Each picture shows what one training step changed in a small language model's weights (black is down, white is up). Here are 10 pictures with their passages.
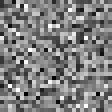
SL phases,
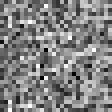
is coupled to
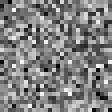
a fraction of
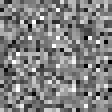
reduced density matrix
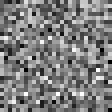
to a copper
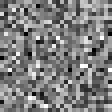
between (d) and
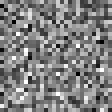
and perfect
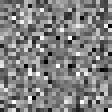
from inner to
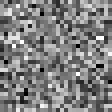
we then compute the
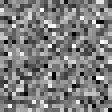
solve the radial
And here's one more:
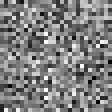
reportedly been
